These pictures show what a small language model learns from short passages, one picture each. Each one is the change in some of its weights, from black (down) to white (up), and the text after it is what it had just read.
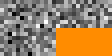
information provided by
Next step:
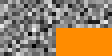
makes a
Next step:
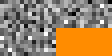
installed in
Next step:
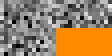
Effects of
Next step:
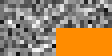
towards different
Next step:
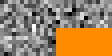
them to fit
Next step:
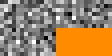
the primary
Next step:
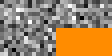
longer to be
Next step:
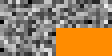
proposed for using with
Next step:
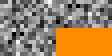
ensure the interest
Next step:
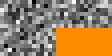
ability of different
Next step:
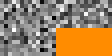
the moments
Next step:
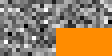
plotted by
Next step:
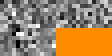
expose and
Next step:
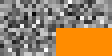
be computed
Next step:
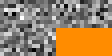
evident and
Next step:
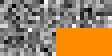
are three stages
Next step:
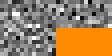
and mode of
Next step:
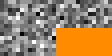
occur from
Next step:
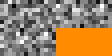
with the first
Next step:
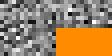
Table V that the
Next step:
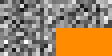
techniques. The
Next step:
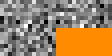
in diam.,
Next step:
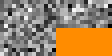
consent to
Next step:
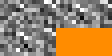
et al.
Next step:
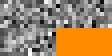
is important to find
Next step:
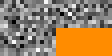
have been a
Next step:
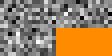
were mixed
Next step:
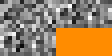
two types of
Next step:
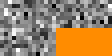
Children with
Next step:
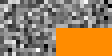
the teacher's
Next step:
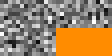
data in the
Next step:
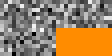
and ethnic
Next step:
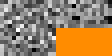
a classical
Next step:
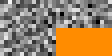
a person who
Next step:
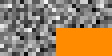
studies teachers should
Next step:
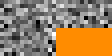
Enriches data
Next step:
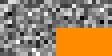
the unmet
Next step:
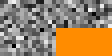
different from the
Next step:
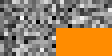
YES YES
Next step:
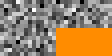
angles used
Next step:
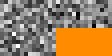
a valuable
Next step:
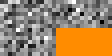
the devices at
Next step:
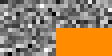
implementation builds on
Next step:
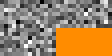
margin the
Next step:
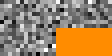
other means,
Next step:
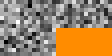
in the center
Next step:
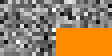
if the community has
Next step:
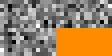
Code MAP
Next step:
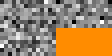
can be due to
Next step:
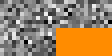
6 was obtained and
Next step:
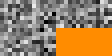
will not use a
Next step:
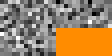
at the time of
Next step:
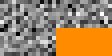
40 and the
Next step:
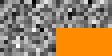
other part of
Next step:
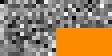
this paper is based
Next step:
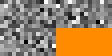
is the main
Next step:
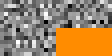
Search Tool
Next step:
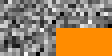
technological factors and
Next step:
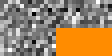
and adults in
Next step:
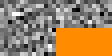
- neither
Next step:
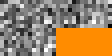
on final
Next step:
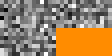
impacted sustainable
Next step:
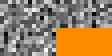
for some special
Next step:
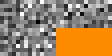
This increase was significant
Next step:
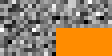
The sensory organ
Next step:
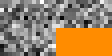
counts as
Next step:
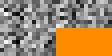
values resulted in
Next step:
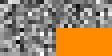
the experimental
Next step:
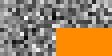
top level of performance
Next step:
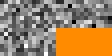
of consequences
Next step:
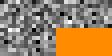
of the soil
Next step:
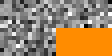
scale (1
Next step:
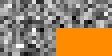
protein structure
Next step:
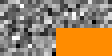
on cellulose
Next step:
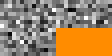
health institutions was
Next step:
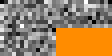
this study used
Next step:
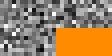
whereas those at
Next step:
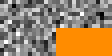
with variance.
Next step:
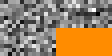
problem, and
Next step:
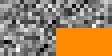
classified individual image
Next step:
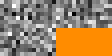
rooted in
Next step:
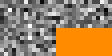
for XXI
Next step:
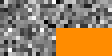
about diversity and
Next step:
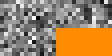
station or
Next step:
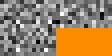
two. The
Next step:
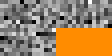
characteristics in
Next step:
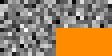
some steps
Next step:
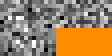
over U,
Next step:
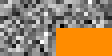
function in the second
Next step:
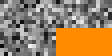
process between climate
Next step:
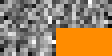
various particles in
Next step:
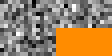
quality of life,
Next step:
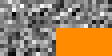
HCl was
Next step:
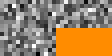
with abusive
